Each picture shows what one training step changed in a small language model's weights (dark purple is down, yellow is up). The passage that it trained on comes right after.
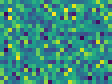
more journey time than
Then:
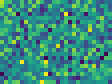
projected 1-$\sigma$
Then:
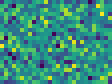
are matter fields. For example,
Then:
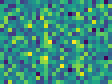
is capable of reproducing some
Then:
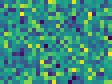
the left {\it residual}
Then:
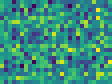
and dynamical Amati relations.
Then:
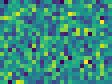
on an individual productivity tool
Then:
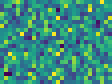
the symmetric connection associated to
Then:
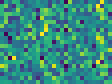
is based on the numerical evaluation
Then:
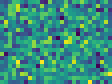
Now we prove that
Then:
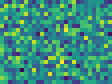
in these papers the equation was
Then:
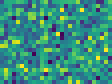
\end{equation*} Hence,
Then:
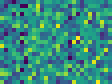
the electric dipole moment matrix elements
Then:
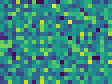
fragmentation function
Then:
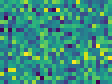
is done by configuring
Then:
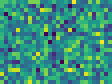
circular or spherical with
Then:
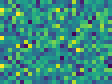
acknowledge funding from the
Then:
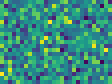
through the minefield of
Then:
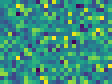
ploidy analysis has long been
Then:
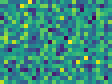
processes observed in the experiment.
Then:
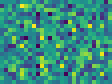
dissipation may depend significantly
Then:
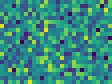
express the original Hamiltonian of the
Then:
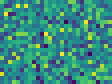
by an isotropic outer
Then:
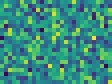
very small $g_s$
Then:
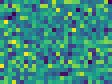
Even more interesting is that the
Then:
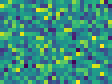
metal-rich GGC
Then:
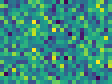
calculated based on the component's size
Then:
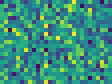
is evident that an
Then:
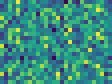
an even number of orbitals to
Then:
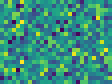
to the sample positioning along the
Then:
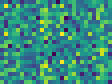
is now static, although subject
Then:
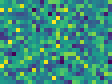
giant SHE was
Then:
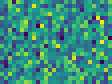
features topologically distinct phases
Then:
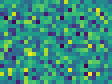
arises if viral
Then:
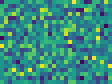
is somewhat higher than
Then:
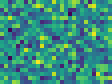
background, and adenomas
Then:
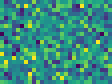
triggered by a
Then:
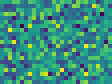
(the slope in approximately $
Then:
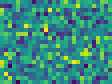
availability and demand for
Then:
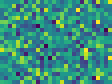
from the European
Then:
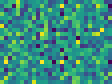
the reliability of the model's
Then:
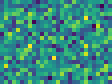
% % The phase diagram obtained from
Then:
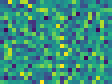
the onset of superconductivity
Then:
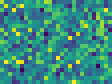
difference; now the trajectory
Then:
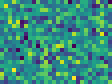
needed container image to the
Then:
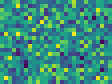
not harm in any way
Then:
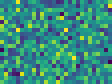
that the time delay is
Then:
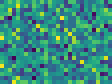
authors, however, acknowledge
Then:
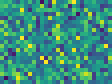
the magnetic flux tubes
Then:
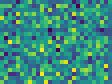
is that Gromov's
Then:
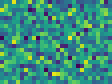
proposed. In particular, a
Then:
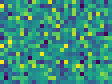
its net production rate by chemical
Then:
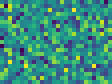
of $P_i$ is
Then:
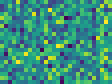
a map is created by
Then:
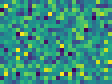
scenario. Finally, we present
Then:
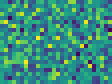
by an appropriate factor) in
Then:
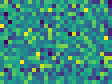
{only} with the
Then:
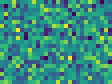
neutron that travels parallel to
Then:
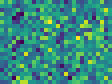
evaluates the potential for qubit
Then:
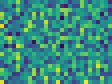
the number of degrees of
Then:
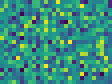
matrices are sampled in an
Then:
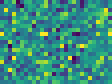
LDA has been shown to
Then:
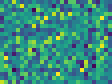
The observation of a GRB
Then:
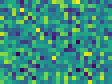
incentives and the
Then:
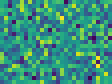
branching processes (Taib
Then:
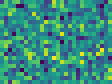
arrangement of the atoms in
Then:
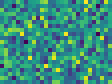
have the large mixing angles
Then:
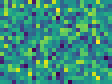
Research through Grant No.
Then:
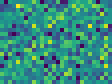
and Bela Mulder
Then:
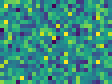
to check, the most commonly
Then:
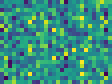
$b'$ can be calculated from
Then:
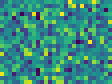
plates caused by the
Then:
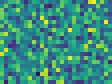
which is just the spectral decomposition
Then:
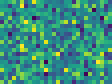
sub-task represents the need
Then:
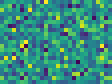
stress increases before crack
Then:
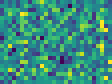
reports may have different meanings
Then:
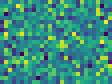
\hat{\varepsilon} \cdot
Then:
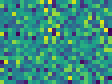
the proofs in the
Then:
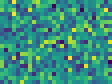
introduction to the pulsating
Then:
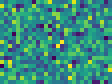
the partons inside the proton
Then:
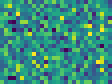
comparing the empirical
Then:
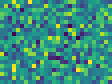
proven by successful
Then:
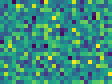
conservative policy optimization
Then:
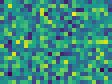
Markov chain, according to
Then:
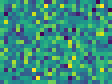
sign convention is used here).
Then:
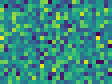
passive gravitational mass in the dark
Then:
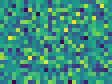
two metallic electrodes.
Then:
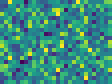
which $U_c$ increases
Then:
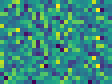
the cosmographic luminosity and
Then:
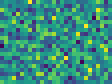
could be considered. In this
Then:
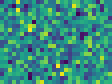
With the efforts of data
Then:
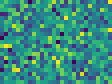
bidirectional RRT
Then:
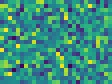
to penetrate vertically
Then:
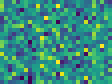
and \SLC\
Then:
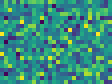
(corresponding to
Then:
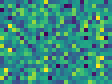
points which can still satisfy $\Delta
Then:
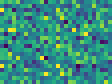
on the data when a bright source
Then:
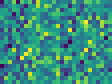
be expressed by its diagonal elements
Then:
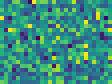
because it is dominated by the
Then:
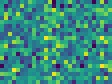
communication between two quantum labs
